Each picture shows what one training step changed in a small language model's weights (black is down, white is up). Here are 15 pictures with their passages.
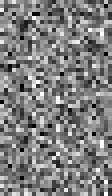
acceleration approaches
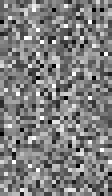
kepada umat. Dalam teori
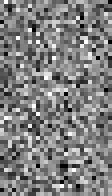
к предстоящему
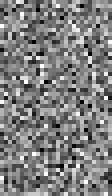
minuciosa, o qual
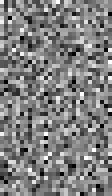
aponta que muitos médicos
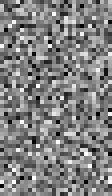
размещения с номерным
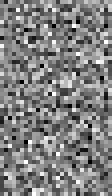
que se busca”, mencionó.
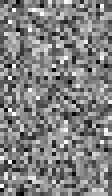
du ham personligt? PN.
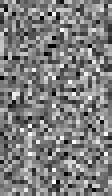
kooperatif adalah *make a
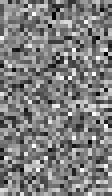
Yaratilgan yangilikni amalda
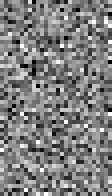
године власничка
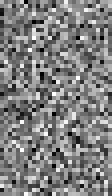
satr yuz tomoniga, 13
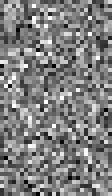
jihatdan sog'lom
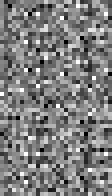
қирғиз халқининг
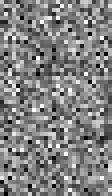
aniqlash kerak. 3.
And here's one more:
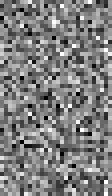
panorama about the
